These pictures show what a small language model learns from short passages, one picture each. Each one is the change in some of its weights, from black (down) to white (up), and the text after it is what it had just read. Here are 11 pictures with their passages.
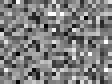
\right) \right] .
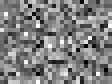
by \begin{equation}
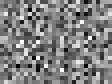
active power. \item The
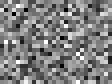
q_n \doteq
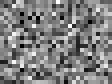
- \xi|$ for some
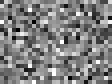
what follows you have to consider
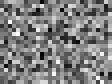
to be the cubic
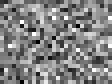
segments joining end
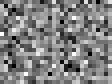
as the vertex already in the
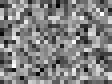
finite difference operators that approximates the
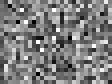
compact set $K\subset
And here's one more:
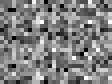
the adjacency matrix is,
